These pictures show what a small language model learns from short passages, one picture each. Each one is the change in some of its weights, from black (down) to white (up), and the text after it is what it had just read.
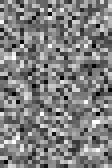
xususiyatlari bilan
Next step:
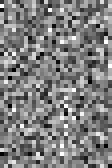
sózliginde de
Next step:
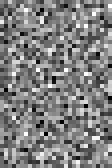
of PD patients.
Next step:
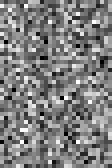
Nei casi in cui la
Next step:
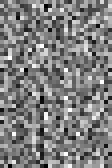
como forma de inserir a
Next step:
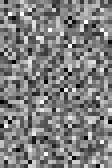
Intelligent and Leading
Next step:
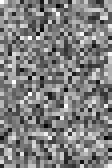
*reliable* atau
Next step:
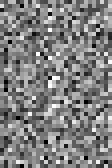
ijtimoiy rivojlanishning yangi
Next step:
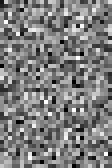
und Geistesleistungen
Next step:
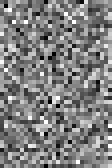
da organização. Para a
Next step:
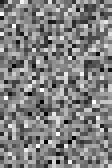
o'sishi va rivojlanishi va
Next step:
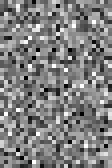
confronti del pensiero
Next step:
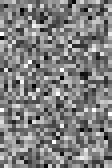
tahlili mamlakat
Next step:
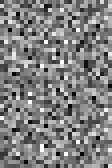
del siglo pasado:
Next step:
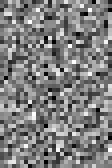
Bedingungen – vier
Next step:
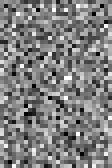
de desarrollar
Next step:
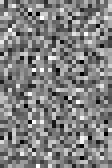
амалий физика
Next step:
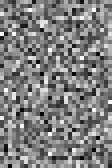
restricciones a la
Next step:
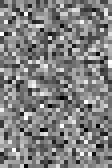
pedagogik yondashuv
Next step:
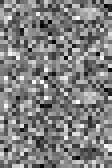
OF FIR AND
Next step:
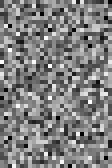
miembros de la
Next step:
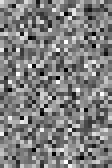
2. Nutqda
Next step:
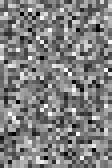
но и возможное
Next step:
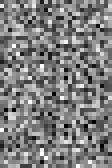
ces autres types
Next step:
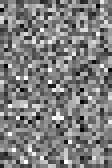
yang disediakan
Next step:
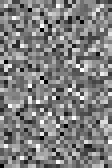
que orienta la asignación
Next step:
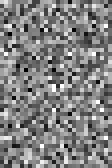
En consecuencia, las
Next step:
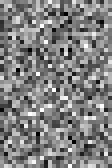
en supplerende
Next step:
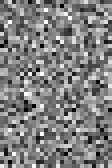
основные цели и
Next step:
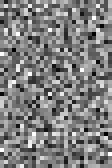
bilimlarni o'xshash
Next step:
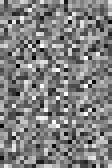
задання виміру
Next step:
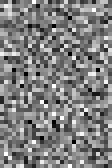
ǵana tayın
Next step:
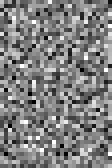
casos das hepatites
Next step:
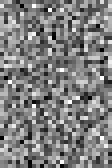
evdeki o puslu
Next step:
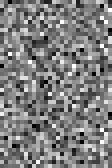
telah digambarkan
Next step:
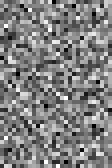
dans l'identification des
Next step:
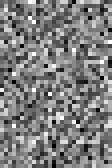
mind pedig ZW
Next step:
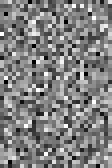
ta'lim dasturlari,
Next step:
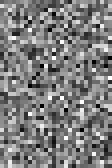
Geburt Anna
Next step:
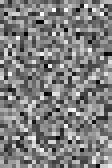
fundamenta-se em uma
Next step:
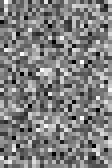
c. Definisi yang
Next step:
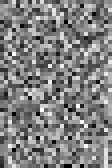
determinate și de alți
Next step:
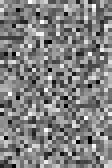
students' proficiency
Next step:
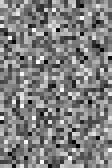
godinu dana kada
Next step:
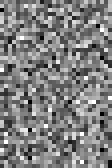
dan representatif
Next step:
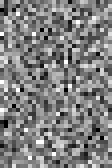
seu recato sexual
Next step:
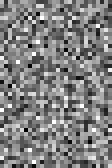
завышена в
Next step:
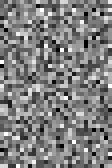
simples transmissão
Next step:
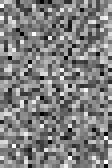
evaluasi untuk
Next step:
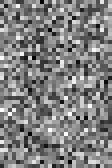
que “*au bout du
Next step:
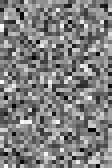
томонлама); -
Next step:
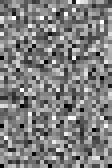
prática do delito ou
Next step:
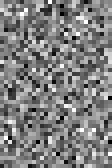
aralarındaki ilişkileri
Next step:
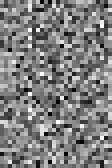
Paraná, Brasil.
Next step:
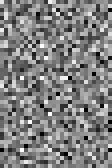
редакция Закона
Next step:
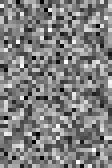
a seguir, considerando
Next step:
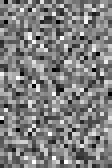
persediaan dengan metode
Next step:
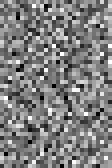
como a psicologia das
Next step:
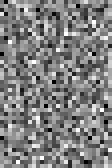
na atenção primária
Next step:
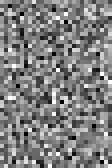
Além disso, a
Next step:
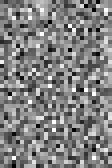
distribución por secciones, dos
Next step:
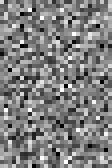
А. Жучкова
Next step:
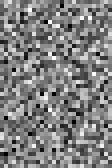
de gênero e de idade
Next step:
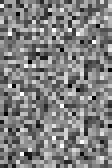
olib borayotgan
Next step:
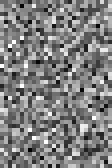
do alto-médio
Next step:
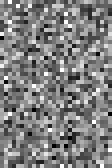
soni bo'yicha
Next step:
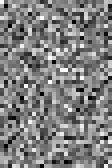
сопла профиль
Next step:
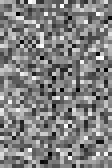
как части живой
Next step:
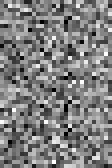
«Timurid Relations
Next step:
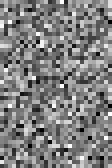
людини, від
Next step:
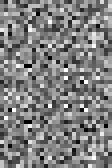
व शहरी
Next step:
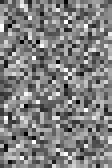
журналістів у
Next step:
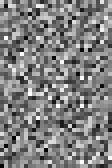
также раскрывает
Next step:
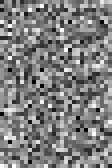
Cortopassi et
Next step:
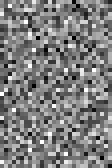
increasing traffic on
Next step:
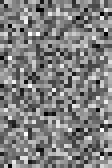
et la surface de la
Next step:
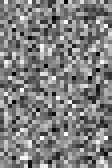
- ÁLVAREZ
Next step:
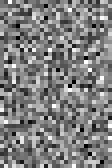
educação: conceitos e
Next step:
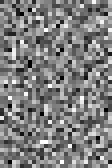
maravilloso “mi
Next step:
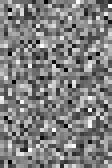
на данных почвах
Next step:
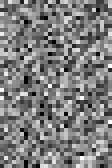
M., Boymatova O.
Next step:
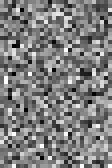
Janeiro de outra
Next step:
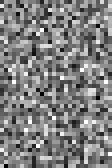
o'ziga xos
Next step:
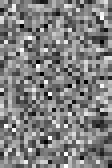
antara perbuatan yang
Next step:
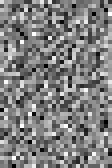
e diferenças dos dois
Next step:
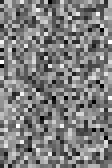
simuliert noch
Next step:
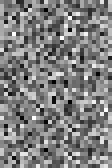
e Simonetta
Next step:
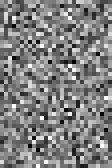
социальных проблем
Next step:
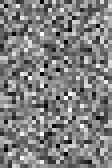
que los estudiantes la
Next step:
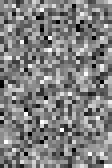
a duda, tienen un
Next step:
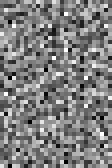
Sánchez López
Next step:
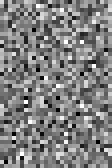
ичига шунингдек
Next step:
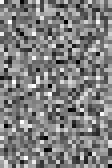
em todos não teve
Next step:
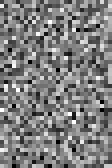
acero inoxidable de
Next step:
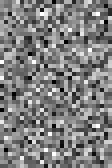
bun. Cu toate
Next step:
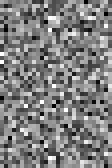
conducta humana, la
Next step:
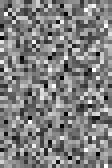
mustaqil hayotga
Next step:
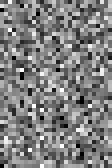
birlikte değişen
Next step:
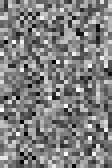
прийнято рішення
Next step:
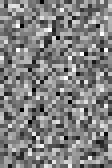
10. Конечно,
